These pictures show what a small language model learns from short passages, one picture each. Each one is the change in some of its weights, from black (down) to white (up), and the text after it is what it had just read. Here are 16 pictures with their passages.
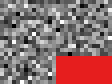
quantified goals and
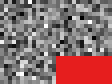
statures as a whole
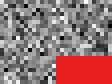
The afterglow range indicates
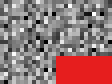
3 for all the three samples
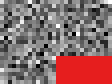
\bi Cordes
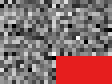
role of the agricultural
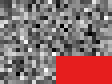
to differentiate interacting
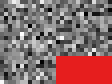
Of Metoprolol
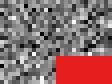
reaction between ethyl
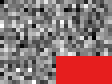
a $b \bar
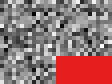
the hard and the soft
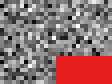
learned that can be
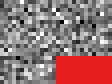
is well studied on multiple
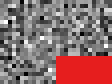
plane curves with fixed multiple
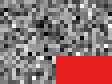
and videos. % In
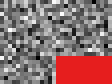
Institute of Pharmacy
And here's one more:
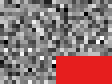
background, inscription,
